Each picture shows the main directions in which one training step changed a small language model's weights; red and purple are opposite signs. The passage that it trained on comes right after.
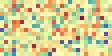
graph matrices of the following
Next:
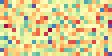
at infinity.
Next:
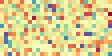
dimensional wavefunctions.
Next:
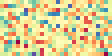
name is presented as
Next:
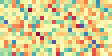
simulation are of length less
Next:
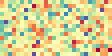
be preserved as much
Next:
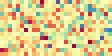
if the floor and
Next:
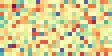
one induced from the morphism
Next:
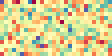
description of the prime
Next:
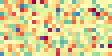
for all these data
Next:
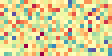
different analytical techniques
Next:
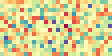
total quantum efficiency.
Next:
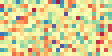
and from the corresponding author
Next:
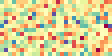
estimated as follows:
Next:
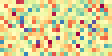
were significantly larger than the
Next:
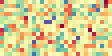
in this case can be
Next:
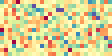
not prime.
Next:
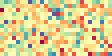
the bubble can
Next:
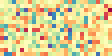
So we may assume that
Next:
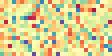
about 2/3 of
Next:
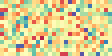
the dimension explicit, we
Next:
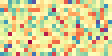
generated by $\prod
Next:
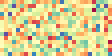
equation, one sees
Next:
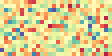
guarantees $\theta
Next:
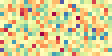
sont pas
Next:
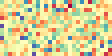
part (usually
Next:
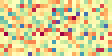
give a new characterization
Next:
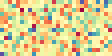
value of $M$.
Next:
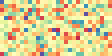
a primary value for
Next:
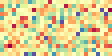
indicate the presence of
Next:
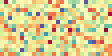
to add Transverse
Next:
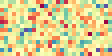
theory to be the
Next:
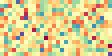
a following formula for a
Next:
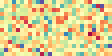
are distinct and
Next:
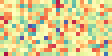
reaction in the
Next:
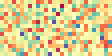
arcs crossing
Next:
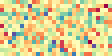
foundation model systems provide
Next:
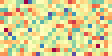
(see \cite%
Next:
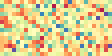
over another. One can
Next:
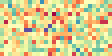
through the Earth
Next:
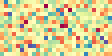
s} that do not
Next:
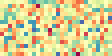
noted that experimental
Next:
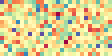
a$ is a well
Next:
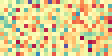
covariantly under gauge
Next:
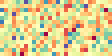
magnetic structures typified by
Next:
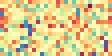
report the first
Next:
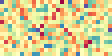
spherical states is
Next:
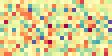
dynamical scales rather
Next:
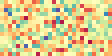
by the Gamma distribution
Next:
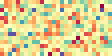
of the strains in
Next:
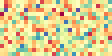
we reexamine
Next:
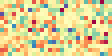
these degrees of
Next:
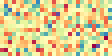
be paid on
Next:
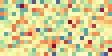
for solving the average
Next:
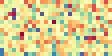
closed-loop systems,
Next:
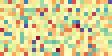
EM fields with the
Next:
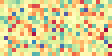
strong magnetic field. In
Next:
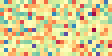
convenient at that
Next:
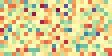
in principle be as
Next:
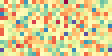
the conductance of
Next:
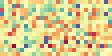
increasing the diagonal of
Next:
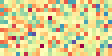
moment which is not
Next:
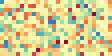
Neumann boundary
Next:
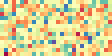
the separation constant
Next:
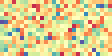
a cycle of length
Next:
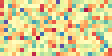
learning (ML)
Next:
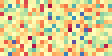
similar vein,
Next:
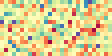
compares well to noise
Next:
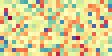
an adversarial
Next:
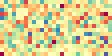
the standard models in
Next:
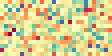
factorial symplectic case
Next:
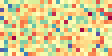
by the National
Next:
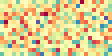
Aligarh -
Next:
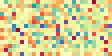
into practice: our
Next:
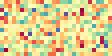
of the same tensor
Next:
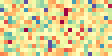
(and will have)
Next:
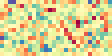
where }\qquad \xi
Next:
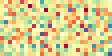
PCA method from
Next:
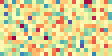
{author} {\bibfnamefont
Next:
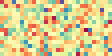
met in person
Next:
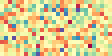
spectral density). For
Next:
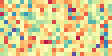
simplification of the
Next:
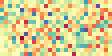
with the transition to a
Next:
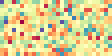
equal to 1:
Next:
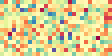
estimation, we can treat
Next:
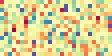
with the general case.
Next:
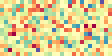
focus on finite simple groups
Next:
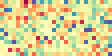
$\alpha \in
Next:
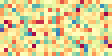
have been discussed in
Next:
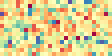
alignment of
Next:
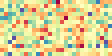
with the observed ratio.
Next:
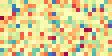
mixing-length parameter
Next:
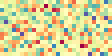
will be presented for an
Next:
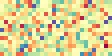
investigate the first
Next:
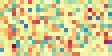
light of the correspondence
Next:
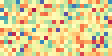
of the targets,
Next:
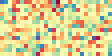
a three-dimensional
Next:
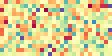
also that $X$
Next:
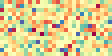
from the environment is
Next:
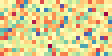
all planets in the
